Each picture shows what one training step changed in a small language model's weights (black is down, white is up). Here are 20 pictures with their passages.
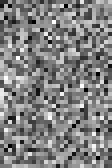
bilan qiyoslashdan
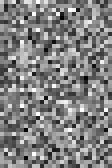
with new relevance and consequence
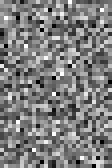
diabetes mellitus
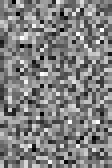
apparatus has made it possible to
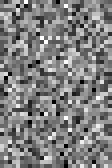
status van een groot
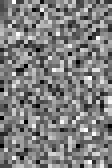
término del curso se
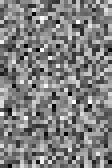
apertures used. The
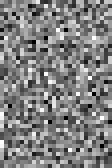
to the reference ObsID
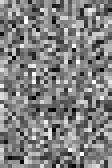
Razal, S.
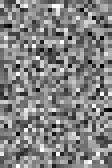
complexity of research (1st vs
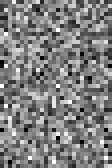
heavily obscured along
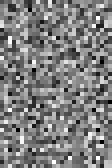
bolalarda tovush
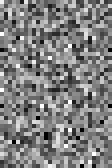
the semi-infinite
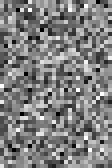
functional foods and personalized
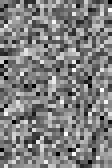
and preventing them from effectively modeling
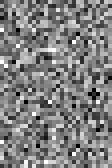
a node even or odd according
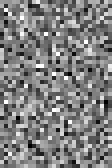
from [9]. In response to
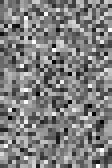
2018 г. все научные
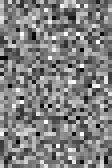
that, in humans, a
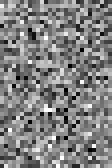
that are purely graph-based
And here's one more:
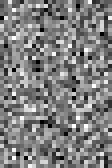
for and consider prior art published
